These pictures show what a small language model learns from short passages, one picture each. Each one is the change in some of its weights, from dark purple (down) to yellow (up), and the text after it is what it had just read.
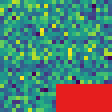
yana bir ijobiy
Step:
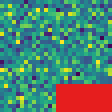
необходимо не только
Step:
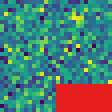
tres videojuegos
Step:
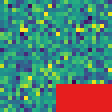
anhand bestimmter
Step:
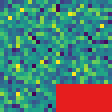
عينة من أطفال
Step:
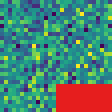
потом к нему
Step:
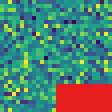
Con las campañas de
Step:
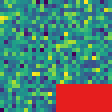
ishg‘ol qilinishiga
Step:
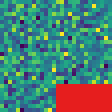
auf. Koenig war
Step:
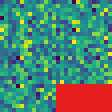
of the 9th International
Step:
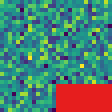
tuzishda birinchi
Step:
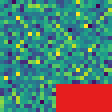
la production des cultures,
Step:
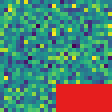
mehnat qilish,
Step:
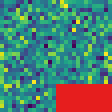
maayos na tanong na
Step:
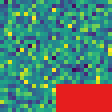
uchlaridagi hujayralar
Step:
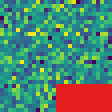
merkezli mensur
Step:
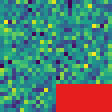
Cebli, G. A.,
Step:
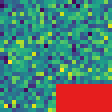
palju, kui need
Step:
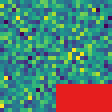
saling terhubung,
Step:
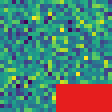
izmaiņas, ar
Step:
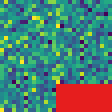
نفس السنة
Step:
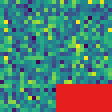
bosimi, diniy
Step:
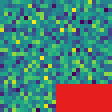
és üzlet”.
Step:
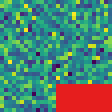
muhokama qilinadi,
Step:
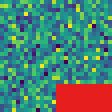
aquests resultats.
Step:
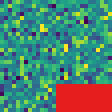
заключается в
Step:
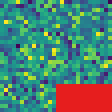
do Pavimento 103, sendo
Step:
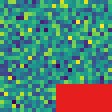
va dizayn instituti
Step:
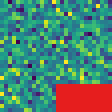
dalam mencari informasi yang
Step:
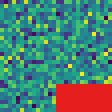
sensitif. Jika
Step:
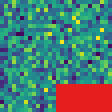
kerja sebesar
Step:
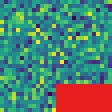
hallar el momento
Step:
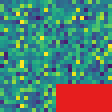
ابن تيمية،
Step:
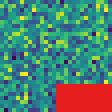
tugashi bunday
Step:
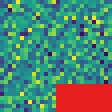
«К каузирует
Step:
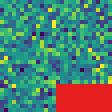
en la bibliografía
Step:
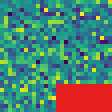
a) Batang b)
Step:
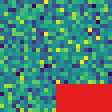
o Estudo da Obesidade
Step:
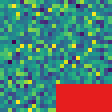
activity, which is
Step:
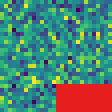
donde la experiencia práctica
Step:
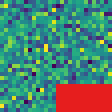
kishi o'zidan sal amali
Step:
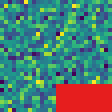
opzien gebaard.
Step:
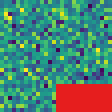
обучения в школе с
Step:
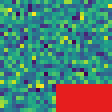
bu esa ornitonim
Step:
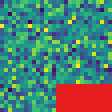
чистая прибыль 2
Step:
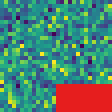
ошган. Хулоса
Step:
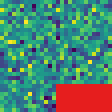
близько 40
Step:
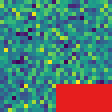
que ele quis dizer,
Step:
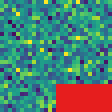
over de beoordeling van
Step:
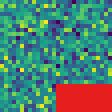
are characterized
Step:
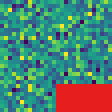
contenção ou reassentamento
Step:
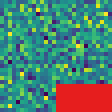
vositalarni yaratish
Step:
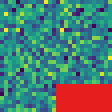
clave: Diabetes
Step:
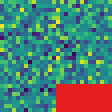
social e política e uma fonte
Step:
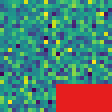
Shu vaziyatni eslash
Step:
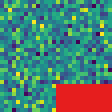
urbana que utiliza para
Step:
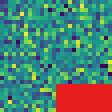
w_1 - число
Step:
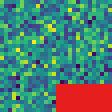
frequency lists
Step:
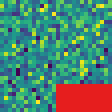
ou disparaissent. La
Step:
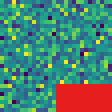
muhim psixologik
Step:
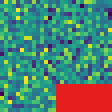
русском мате //
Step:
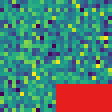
Epik turga mansub
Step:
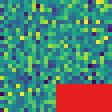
xil bo'ladi.
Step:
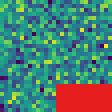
baik maka kinerja
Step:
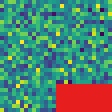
Universidad matriz a otra que
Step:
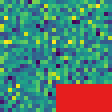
o de forma más compleja.
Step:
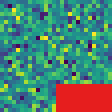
piso bastante
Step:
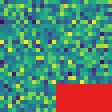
нами проведено с
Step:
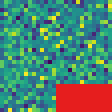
will focus on the
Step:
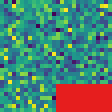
prematuras y efectos
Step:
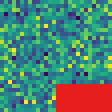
pacientes possuem CA
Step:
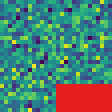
sciences thesis.
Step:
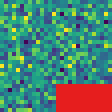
activa of voorwaartse
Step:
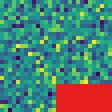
faible. « Extension
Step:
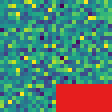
boshlang‘ich sinf
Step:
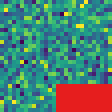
ташқари аздор
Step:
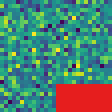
definiu os objetivos e
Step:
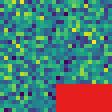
uning mavqeyi
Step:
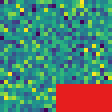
на любой стадии
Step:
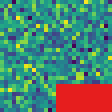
desses indivíduos.
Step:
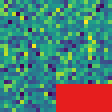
full day school
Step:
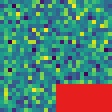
étude exploratoire
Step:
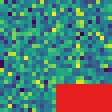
который может
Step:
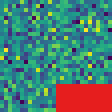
birlikte varlık,
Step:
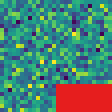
a közelgő
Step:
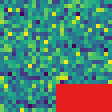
П. Толмана.
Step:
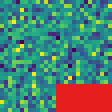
більшості мала
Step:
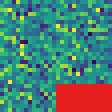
- Diritto alla
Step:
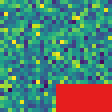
figueira Viegas
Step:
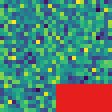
va ma'naviy kuchlarni
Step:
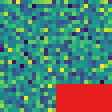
qismidir, shuning
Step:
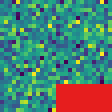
di tingkat SMP
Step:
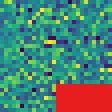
باور دارد
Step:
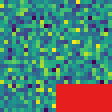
de aplicación en un programa de
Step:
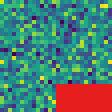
deeper cooperation and
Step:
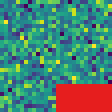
Finance, Insurance,
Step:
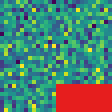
darsliklari uchun 10 ta
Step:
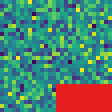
firms and defined
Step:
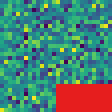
que nenhuma obra em
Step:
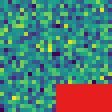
ésta deja de pasar
